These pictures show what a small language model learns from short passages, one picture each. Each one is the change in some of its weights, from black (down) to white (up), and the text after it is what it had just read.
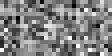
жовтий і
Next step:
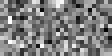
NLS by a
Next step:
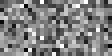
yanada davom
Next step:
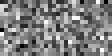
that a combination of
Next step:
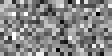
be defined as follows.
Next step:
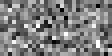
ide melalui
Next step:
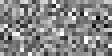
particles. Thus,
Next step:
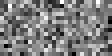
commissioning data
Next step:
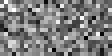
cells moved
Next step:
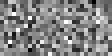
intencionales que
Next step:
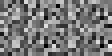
the dynamics of the level
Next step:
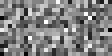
simulations for one transition
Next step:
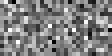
invariants for an
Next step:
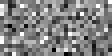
= west]
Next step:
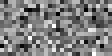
and quality of
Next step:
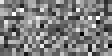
como termos do
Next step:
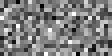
describe is the
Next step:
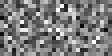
way that after their
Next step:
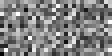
form of the transition
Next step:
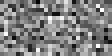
noite: do
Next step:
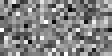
Revista: El
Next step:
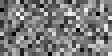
2 (u \partial
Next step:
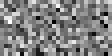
con SM sigue
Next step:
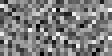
para analizar los
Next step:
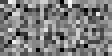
field of education and
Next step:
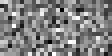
(median =
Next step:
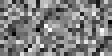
the following experiment which
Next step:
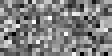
deflection $\Delta
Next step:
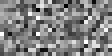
the following notion of
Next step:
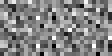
alimentos de
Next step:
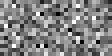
larger area of
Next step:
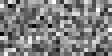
entre el 94%
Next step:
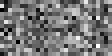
kimga sir
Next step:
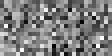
high absorptance
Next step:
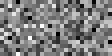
the information propagation
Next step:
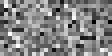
and parliamentary
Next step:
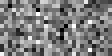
бир неча
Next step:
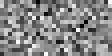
to changes in the
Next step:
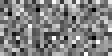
I.M. et
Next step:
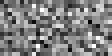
до нього
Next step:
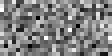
of Lagrangian
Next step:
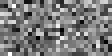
15 Kindern
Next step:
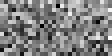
pour mener des
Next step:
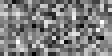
that the average sign has
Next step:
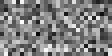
are hard to
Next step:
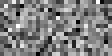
și la
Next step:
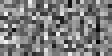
demonstrated that how the
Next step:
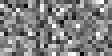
və su
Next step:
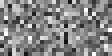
it. If these
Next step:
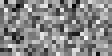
И БЭ
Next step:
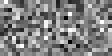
relationship between
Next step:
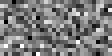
accretion disk
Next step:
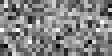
has four contributions:
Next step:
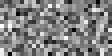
mass is inversely
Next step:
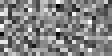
среде с
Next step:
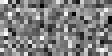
for useful
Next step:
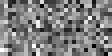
the terminal is
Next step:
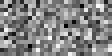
the $\kappa$
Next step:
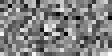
the interpretation of
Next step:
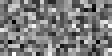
and simulating quantum
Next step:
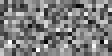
presencia de un
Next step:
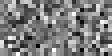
phase matching and
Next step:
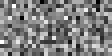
uncertainty is
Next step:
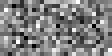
Tech Research*.
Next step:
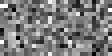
power law:
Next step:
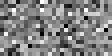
не хватает
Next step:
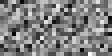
Phys.} C }
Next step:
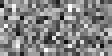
behaviour of the
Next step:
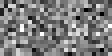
and we wish to
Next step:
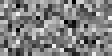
leading order of
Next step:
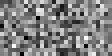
of ${\hat {\cal
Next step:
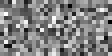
& Salter
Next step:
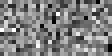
legado de
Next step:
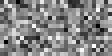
similarity matrix, and
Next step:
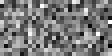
data reduction we
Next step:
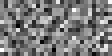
film modeling)
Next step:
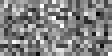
vendors shows
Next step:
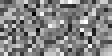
the augmentation
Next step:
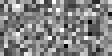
рт. ст.
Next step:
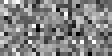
to permutations
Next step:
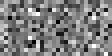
техника ва
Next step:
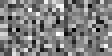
работ в
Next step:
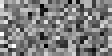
the line of sight
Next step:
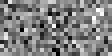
– dopo la
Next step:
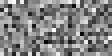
genommen. Er
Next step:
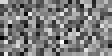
the network system at the
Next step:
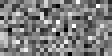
paper, we demonstrate
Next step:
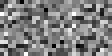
parton showers and
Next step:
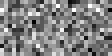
рішення в
